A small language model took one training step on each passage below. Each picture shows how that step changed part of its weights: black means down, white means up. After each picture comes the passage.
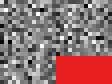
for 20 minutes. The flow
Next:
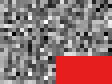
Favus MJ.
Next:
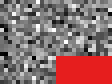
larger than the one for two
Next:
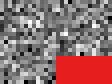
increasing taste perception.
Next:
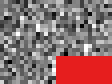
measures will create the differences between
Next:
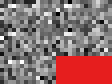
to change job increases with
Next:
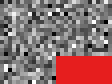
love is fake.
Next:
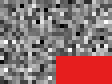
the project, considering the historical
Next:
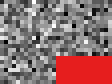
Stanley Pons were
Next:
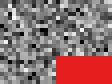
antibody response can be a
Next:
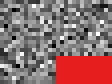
voting, etc.
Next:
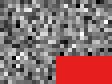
only a small number of them
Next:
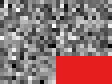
sharing patient details across multiple
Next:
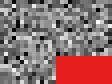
and Y_o can be
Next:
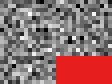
is a Bachelor
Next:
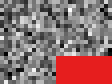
efficiency than private. In stage
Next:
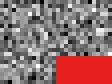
is to examine the variables
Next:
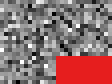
Studies, U.P.
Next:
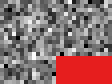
employment of knowledgeable employees who
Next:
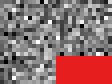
hiding my feelings from
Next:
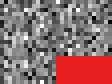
as per the report of the
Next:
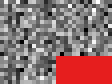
Sample collection Leaf samples
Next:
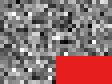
chapter offers a great
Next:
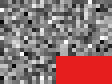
HDF Viewer,
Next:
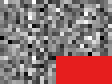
care, Silchar Medical
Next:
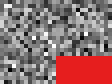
especially visitors expect a minimal
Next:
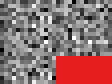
on the localization and
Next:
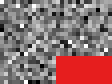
have confirmed that these natural substances
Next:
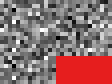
is presented in Table 4 all
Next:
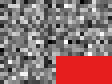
study set out to investigate the
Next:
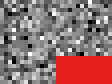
burn debridement surgery
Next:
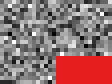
AD: Anorectic
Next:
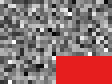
has represented a key metric for
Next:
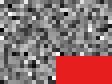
phoneme; like
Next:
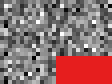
extra articular fractures -
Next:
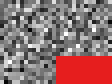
that the upper abdominal
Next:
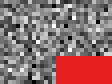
user should be presented with two
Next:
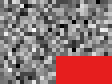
inform clinic personnel of any
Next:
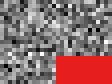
Modified Ashworth
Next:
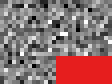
has been a hypertensive
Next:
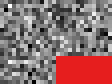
close to the premises
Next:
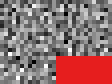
in their daily operations. The
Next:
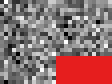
η Figure 3 describes the
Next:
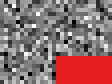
other means of attending to
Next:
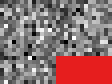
emotional intelligence and achievement in
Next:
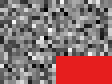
from western North America,
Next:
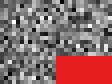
the utilization of one of
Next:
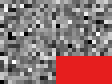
/ courses attended by each
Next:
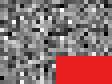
the design of experiments,
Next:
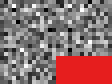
of the nano particles and
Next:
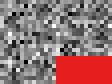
REGION BY THE
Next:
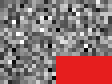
the lipophilicity and
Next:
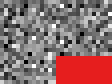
Figure 1 Conceptual Framework
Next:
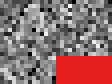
As for the estimates of the
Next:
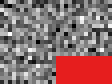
monitor user browsing
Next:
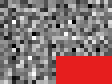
from each site was collected and
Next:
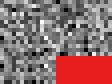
them must, therefore, be
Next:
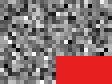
experiences of TLE teachers using
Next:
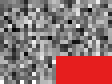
development. Understanding and addressing
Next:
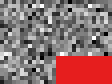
and by distilled
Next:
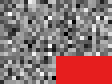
the airport between the main
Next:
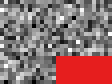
respond to movement commands.
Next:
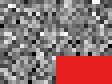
was approved by the animal
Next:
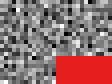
results were summarised and
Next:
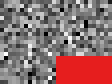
experienced Gurus in a
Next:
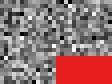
The mean arriving batch
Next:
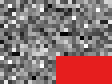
it has been figured out
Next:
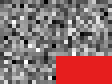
time the aircraft
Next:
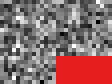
dynamic models are presented in
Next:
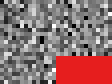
Européen de Calcul
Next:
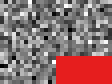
(Elegy and
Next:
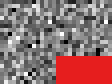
to justify their use in
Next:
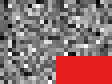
“already”, and yet
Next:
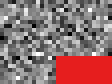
fail to reflect the complexity of
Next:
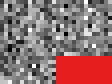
animal residues management. All
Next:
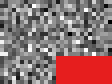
in the minimum DOLP
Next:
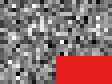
of how a disruption to
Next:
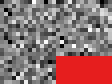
the longitudinal direction
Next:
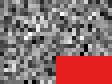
discussing language that socializes
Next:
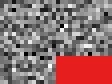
or apprenticeship),
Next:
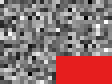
by including the technologies that does
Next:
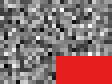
redressed much of this
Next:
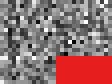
the consortium (including the
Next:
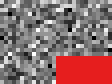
(28 patients). Third
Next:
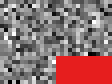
delay of the RC in
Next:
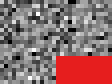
is more accurate, and the
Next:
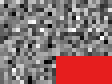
the study, 518 participants
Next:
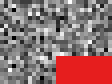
is revealed that between Math
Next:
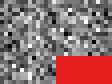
velocity impact applications. This research
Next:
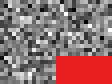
within 5% margin of
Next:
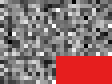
work through preparation, if students
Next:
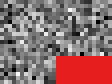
National emissions targets are collectively
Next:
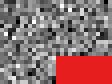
which help regulate the
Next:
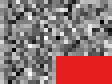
S12. Engineered
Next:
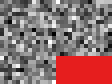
At least some verifications are
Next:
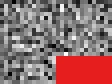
and manual processing limitations. The
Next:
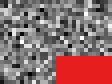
Bosich**, University of
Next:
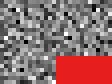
method revealed the dominant food item
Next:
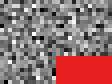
that for decades. It might
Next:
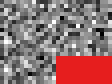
might be anathema since
